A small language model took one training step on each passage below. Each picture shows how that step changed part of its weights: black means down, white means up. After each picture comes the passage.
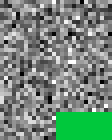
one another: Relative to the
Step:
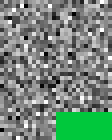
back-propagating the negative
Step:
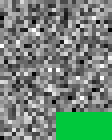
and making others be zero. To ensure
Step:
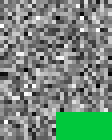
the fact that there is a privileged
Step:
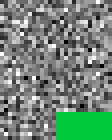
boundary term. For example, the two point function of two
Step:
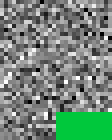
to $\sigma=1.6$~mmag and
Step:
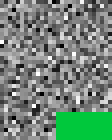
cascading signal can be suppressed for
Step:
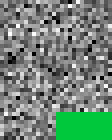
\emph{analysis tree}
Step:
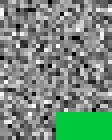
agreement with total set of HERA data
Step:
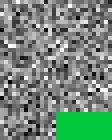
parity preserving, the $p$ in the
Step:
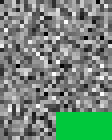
what might be regarded as the most
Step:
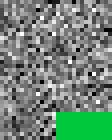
3.65 with a standard deviation of
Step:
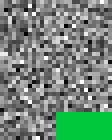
from a given chondrite gave rejections
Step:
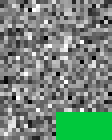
speaker recognition. In these methods,
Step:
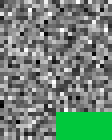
corresponding global cycle,
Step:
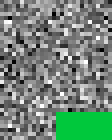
the dynamical effects of optical back-action in
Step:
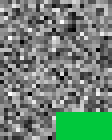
any many-body method with access to
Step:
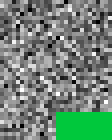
\centering \includegraphics[width=\linewidth]{}
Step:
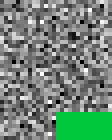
we generalize the formulas of EM fields in
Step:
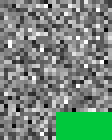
its vibrational ground state and in its
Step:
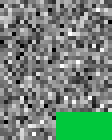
set of variables, a domain, and a set
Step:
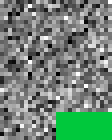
computational workflow for transcribing
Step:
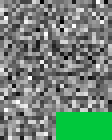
$\eta(\eta') X$ final states:
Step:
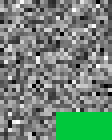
\cite{AlZ} are derived.
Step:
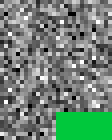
work presents an ensemble approach that
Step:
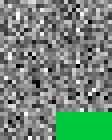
and ``nonstandard'' expressions.
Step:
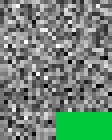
where noise sources were placed a maximum of
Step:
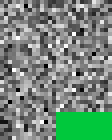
the gauge symmetry and the infinite number of degrees
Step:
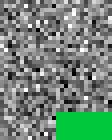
can now be written so that the connection
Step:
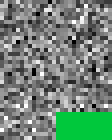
same eigenvalue, conversely,
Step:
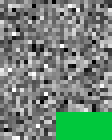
a high probability of being background,
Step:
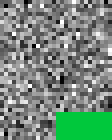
and switching of various regimes
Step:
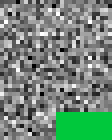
Sun internetwork), 1002
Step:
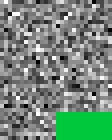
digitized data were subsequently
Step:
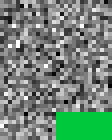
results, leading to a set of design
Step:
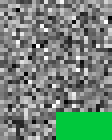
active target of various proposed
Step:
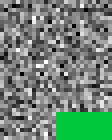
orders of PT. Since an analytical solution
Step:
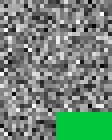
the scalar products. Then the following
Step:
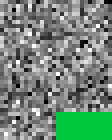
prompting-based approaches for
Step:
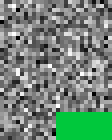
apparent $v$-dependence of
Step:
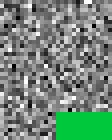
and heavy quarks \be d =m
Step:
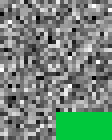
to Si, too.} \end{table}
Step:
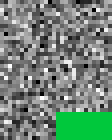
time series. As mentioned
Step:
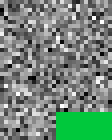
we shall describe the self-energy of both
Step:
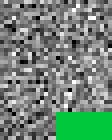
\gamma_\mu \psi \biggr)
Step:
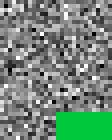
to the lattice can be easily visualized.
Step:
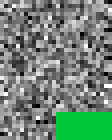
dynamicDBG. In 2018, a new
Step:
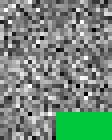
right panel indicate the maxima points to
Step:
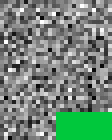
also the interferometric effect of MZI
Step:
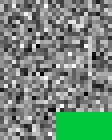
while the band gap of zigzag
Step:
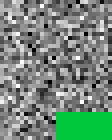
is driven by noise and the input
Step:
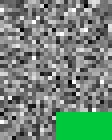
+ \lambda\bigr)^{\gamma}$ and its
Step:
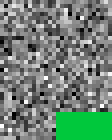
the interaction between the two physical mechanisms
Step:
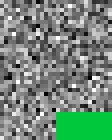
potential of the form $V(\phi) =
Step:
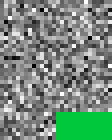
the quark-gluon plasma is a
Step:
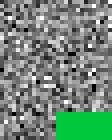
shown to provide complementary supervision
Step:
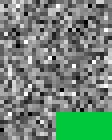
faint emission features. The contours
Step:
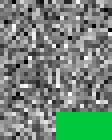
\Delta \rho_{xy}^\infty
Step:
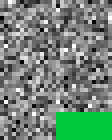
metric. We find that \emph{the
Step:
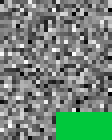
choices do not yield identical performance, and
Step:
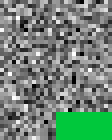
with Frozen Perception}
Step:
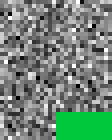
interestingly, such generalizations are shown to
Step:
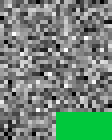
quantum domain. This shows the following example:
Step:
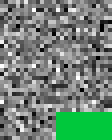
VEV $\upsilon_{\chi}$, we plot
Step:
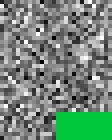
parameters have the form $\gamma_{AF} =
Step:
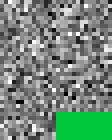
and dimensionless-renormalized quantities}
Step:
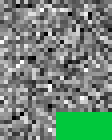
skin and electrode undergoes
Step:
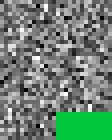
from the FDs, the CLF uses
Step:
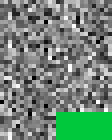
unify) all three approaches into one by
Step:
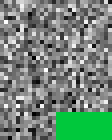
and Pb-going directions. Due
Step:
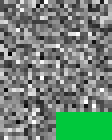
Pt/CNT/C at 0.1
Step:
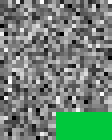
adaptive mesh-refinement
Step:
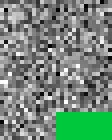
the Metropolis search in stage
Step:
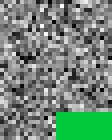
formalism. For the locally Weyl
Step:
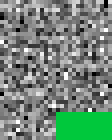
$T_{\rm DS}$. So the black
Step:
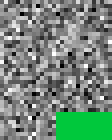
bar estimates. Below 270 K
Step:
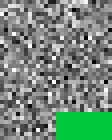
implementation of block encoding
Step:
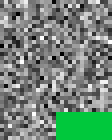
set that was gathered in May
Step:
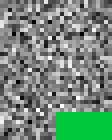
the non-static data was not used for
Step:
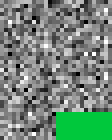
accordance with Eq.~\ref{rate2}
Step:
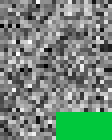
is the modal class assignment and
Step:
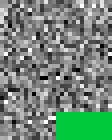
we analyze the adsorption behaviour of
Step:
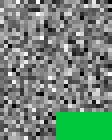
new understanding of MP and PIW
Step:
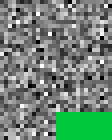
structure of Ni$^{2+}$ moments
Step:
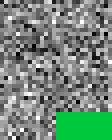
frequency $f_s$ is 20
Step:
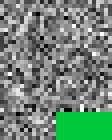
less than $2.4 \times
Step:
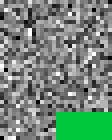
weights as \bea &&d_a
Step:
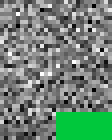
Neighbors (KNN) based
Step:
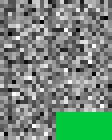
GP Mass Model} To implement
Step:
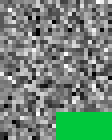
attractor by the simulation time
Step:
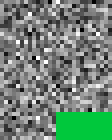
that of pions. The muon charge ratio
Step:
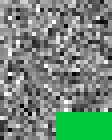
similarity according to the annotated
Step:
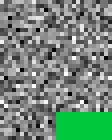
with non-self consistent calculations, which
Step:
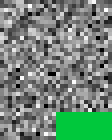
The resulting photon spectrum is relatively flat and
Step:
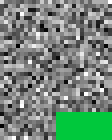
exhibit similar properties, as industries
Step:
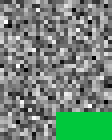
brand communities. However, further
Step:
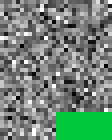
lower PA and lower ASR, while larger values
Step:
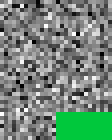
solutions whose space-time structure admits
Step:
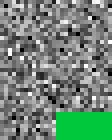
of its elements with the states of the site
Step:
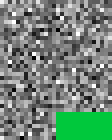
the years to improve the
